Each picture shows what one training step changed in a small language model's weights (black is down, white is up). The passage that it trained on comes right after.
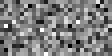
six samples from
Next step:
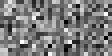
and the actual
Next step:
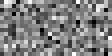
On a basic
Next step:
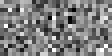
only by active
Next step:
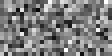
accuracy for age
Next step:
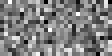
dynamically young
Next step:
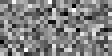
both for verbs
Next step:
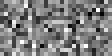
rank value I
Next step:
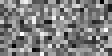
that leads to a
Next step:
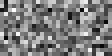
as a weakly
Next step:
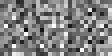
statistical -- data
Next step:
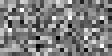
the improvement in
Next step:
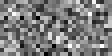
polymer nor
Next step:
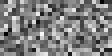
returns at
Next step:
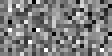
project is being developed
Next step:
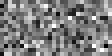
to those shown in Figure
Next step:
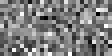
parton level}, can
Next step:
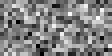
of choice.
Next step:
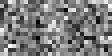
further evaluate the
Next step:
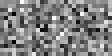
the repeater and
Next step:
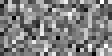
toolkit by
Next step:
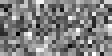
energy system. <ul
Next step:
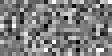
exploited by
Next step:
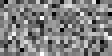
(a special class
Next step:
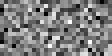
30~min to
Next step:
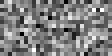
working much or
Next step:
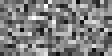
available, and we
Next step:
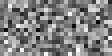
positive organisms
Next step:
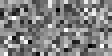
those in the control
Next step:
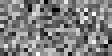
innovation in
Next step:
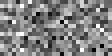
daily with
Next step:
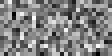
truck flow
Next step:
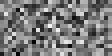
distance, while the
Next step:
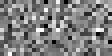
due to the boundary
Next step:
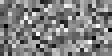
(dotted curve
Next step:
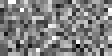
some cases, even to
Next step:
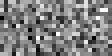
function construction.
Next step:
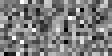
it preserves all
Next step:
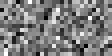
In the spin space,
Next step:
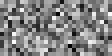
the objective of
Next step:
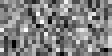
and that location
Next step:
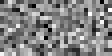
traffic of a
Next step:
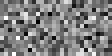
are positive \item
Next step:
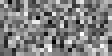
the wedge.
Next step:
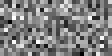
and/or upon
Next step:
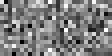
against experimental
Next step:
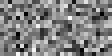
HiG, the
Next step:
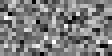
findings, we used
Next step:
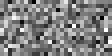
Using the
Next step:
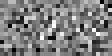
such a policy
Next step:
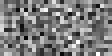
introduces new terms
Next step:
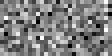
are distinct
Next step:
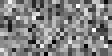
and contribute to the
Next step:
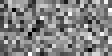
measurements on two or
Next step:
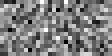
proton magnetic moment),
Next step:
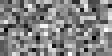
which this relates to
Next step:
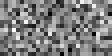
is acetic
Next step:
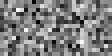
single events, we
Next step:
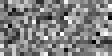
we introduce
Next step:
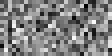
comments of all
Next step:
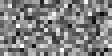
While the
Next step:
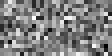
and performing the
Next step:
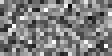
When confronted
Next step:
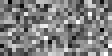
oscillates about
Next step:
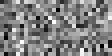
3D lattices
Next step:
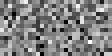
problem Solve the
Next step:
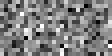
serves as the
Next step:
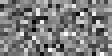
(19 August
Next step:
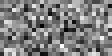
of nuclear
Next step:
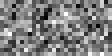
Price To
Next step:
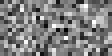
constraints. For the
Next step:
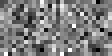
60 s) than
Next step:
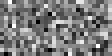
can exclude that
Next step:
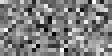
propagation of the
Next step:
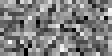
a name, a
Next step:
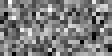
quantity ever
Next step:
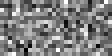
environments, whereas
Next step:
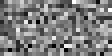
lattice, the
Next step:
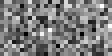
to minimize energy
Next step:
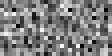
and dermal
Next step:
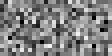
by teachers
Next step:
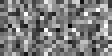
external part of
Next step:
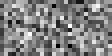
of view of
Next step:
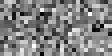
Collection of
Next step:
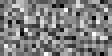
of approaches have
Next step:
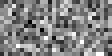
and (c)
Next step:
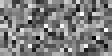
form \be I =
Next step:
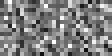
could be used in different
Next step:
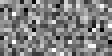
to understand what
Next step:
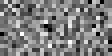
useful to
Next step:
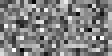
Doing so,
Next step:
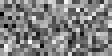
or even direct hits
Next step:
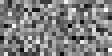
inverted across
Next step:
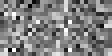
requirements of
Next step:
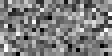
we first focused on
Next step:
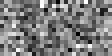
Generative AI
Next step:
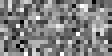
many moduli.
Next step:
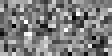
mass. Here,
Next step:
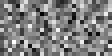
true for the
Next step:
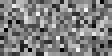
of integration set by
